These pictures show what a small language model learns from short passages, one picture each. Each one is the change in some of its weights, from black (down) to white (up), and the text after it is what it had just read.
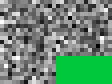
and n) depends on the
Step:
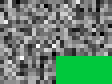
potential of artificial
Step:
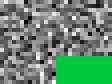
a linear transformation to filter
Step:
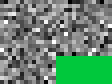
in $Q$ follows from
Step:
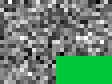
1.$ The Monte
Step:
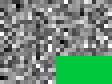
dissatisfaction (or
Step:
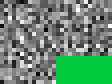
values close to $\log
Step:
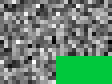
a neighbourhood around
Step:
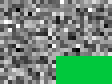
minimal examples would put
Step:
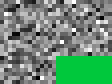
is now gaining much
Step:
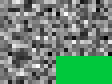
presentation of the text using
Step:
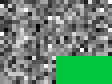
morality and other
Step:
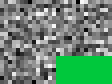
the specific stages in
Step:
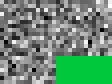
directly impacting the development
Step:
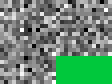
time,*" (our
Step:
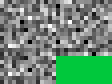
average number of months
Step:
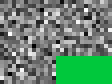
n}$ between this bound and
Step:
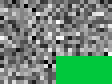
Perron numbers, we
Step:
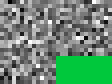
Figure 5. Simulation
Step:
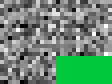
affected by greater uncertainty
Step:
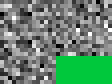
inelastic strains
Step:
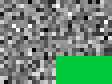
Jensen's inequality,
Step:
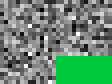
in the genus of
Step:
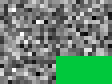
also beeen calculated within
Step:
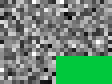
a semi-structured
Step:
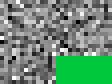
In this work, we have
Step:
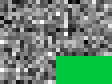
group $F(S)$
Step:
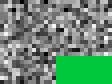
in contrast to $Z
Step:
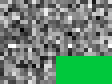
and a quality factor of about
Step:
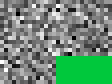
which each technique has been
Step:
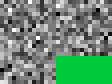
Net shows the worst
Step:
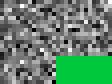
occluded zones
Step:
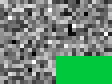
galaxy population.
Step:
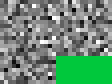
with imaginary part in
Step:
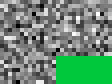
the unknown parameters of
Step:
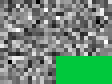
that the QSO 1 and
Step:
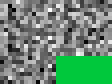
this situation the only
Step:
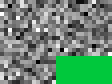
is a collection of four
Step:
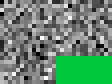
of potassium and
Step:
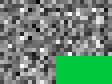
Corollary 4.12
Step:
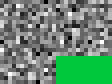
building, the maximum
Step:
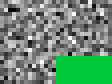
and care must be taken
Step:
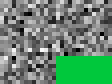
approach is not hybrid
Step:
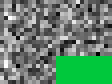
has total of 33
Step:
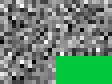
Based on these ideas
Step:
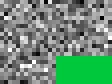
time. The resulting control
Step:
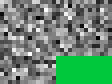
finetune of
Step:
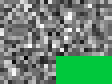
of cysts.
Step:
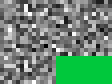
French State,
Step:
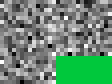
particles motivated by many
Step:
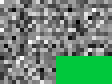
show in Fig. to
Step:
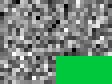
and weakened the management
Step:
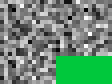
reduce the number of
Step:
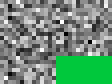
In this way, the
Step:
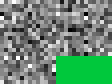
$v$, then one can
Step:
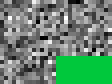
values of $x_{\rm
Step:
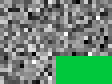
derivative along $\epsilon$
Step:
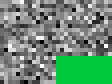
.000 which is significant and
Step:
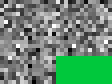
one hour, in a
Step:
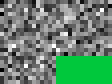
of Microbiology,
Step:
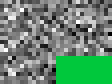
duplication and
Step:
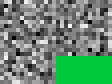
the following inequalities are
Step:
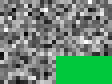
larger than AC and
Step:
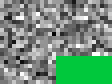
computer collects global
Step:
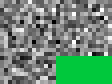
probe laser and the
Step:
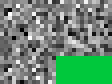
cutoff. Note that
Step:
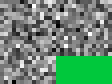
a long typical distance
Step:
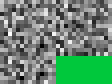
equivalent and correspond to the focus
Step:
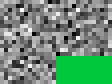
consider isophotal
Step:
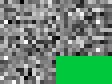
One way to see which
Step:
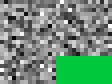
this paper we propose a
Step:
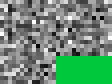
well as the required height
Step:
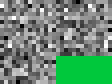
predefined distance. Our approach
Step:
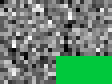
of skype among these
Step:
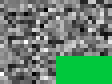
for the two in seeking
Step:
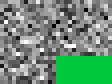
An eCommerce
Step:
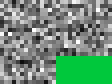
level was monitored by
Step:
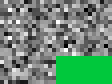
within 50 years,
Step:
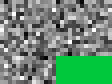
significant challenge due to the
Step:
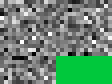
$G_k$, where
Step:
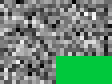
Design Report
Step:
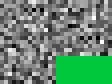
\tau \in \partial
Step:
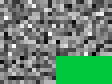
the number of concurrent
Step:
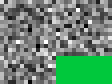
often an excellent
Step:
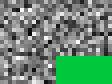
CNT surface while the
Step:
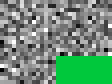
we are aware, after
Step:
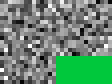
out stochastic
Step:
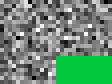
higher-dimensional settings.
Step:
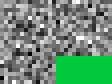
an equivalent one. The following
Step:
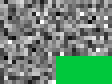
identify the free partition
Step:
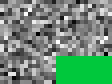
is currently pursuing
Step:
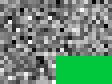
never be sure what
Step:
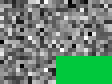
gate can be constructed
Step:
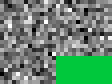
plus 0.5em
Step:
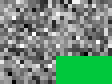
detailed description of
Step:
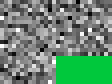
exists and implying that
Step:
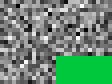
and 4-spin
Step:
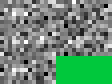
targets; particularly so
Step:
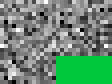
of which is that lessons
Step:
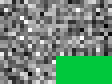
Both systems are necessary for
